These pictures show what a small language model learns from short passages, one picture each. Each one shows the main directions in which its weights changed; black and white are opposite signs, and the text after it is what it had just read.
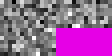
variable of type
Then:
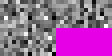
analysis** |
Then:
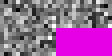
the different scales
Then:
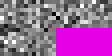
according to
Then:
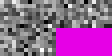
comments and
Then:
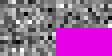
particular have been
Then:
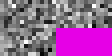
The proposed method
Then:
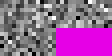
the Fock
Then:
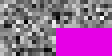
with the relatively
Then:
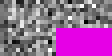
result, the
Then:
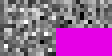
randomized physical
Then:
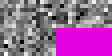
the g-2
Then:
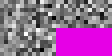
the PT
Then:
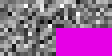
M}$ in the
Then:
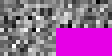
matter fields in
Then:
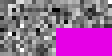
as we did
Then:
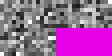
operations on all
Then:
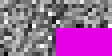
In the weak
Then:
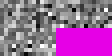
the lowest
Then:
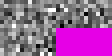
how one can
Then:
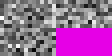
learning process
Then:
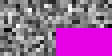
of files
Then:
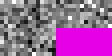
particles, condition
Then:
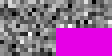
hand, we
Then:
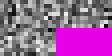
of Basic
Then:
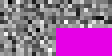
and interactive
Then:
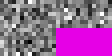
not limited
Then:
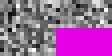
of magnetic ion
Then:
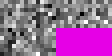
the transformation of
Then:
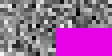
The subspace of
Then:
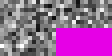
the lower-right
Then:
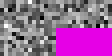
be seen if
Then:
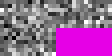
be applied
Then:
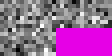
mass is equal
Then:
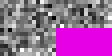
the evolution of the
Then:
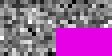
increased we
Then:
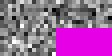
did the real
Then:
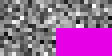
This hints that
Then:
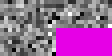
solution to the
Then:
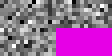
will see in the
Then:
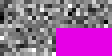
with the observed
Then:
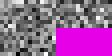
particles crossing
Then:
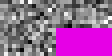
higher multipole
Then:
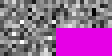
averages over
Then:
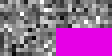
determining other
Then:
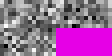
models with corresponding
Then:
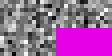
the slow
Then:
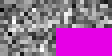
of stability
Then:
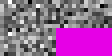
at al proposed
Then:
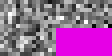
of X-ray
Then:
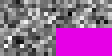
properties and that the
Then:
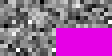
introduce the first
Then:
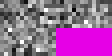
in determining
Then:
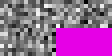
affect performance
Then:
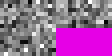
is consistent with
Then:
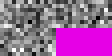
constraints should be
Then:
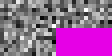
o tipo
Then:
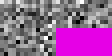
studied in
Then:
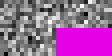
each NV
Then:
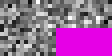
is in those
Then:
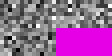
The table
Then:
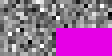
$\Delta W$
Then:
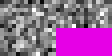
flow of point
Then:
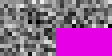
increase the
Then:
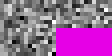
provide the
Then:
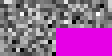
term for the
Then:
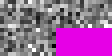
all galaxies are
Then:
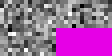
at specific frequency
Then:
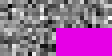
2Theta values
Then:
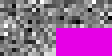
first model is based
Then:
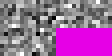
those of pure
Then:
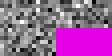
form using the
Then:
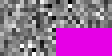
the {\it
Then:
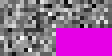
the field and
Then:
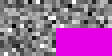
network glasses
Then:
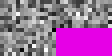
occur in linear
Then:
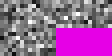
this area,
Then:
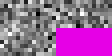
a unique
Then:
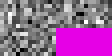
of the cross section
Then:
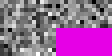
the rate of the
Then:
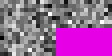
the constraints
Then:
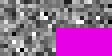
analysis}. The results
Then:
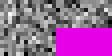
of mass at
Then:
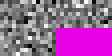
former. The
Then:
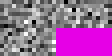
running at
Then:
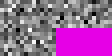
where $N$
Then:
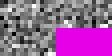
spectral weight
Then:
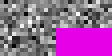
sphere that
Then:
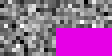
bony surface
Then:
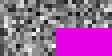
effect (one can
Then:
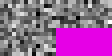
a common
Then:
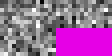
changes of
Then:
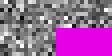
which requires
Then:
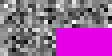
will have a local
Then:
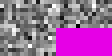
correct or
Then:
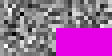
that shot noise
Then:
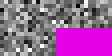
in particular regions
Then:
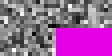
issues in
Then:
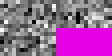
drops are
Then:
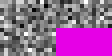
be modeled
